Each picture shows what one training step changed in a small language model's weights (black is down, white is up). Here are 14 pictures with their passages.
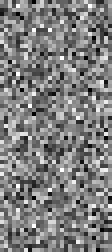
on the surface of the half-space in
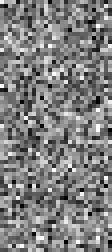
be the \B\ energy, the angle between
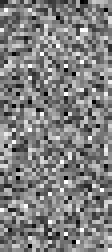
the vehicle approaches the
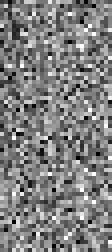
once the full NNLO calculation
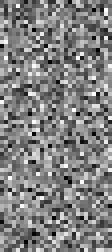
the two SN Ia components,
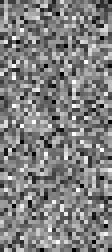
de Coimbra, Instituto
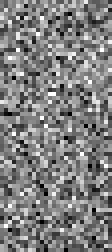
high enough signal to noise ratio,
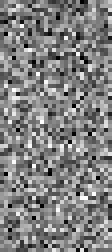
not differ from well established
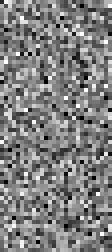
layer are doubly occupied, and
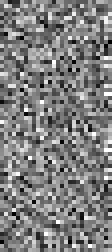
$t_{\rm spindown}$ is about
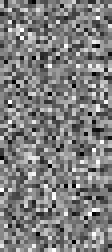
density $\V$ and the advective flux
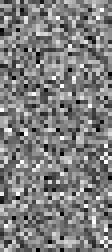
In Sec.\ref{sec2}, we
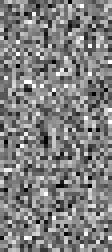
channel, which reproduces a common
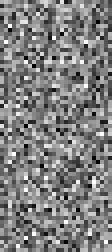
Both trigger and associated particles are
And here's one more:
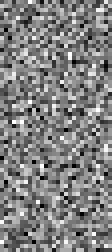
Submillimeter Waves},
